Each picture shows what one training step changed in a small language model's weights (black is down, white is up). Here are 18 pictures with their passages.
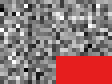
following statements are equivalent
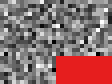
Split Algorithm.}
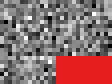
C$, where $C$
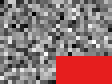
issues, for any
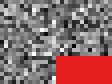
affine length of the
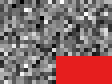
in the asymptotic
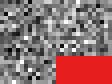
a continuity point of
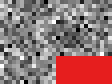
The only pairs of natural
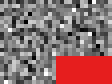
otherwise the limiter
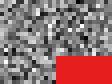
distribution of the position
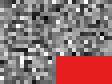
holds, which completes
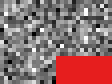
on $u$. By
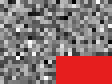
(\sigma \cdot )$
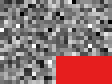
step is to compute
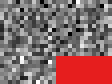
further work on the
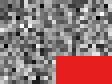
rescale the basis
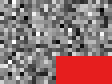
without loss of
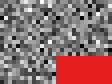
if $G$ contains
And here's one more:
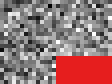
As sewing map
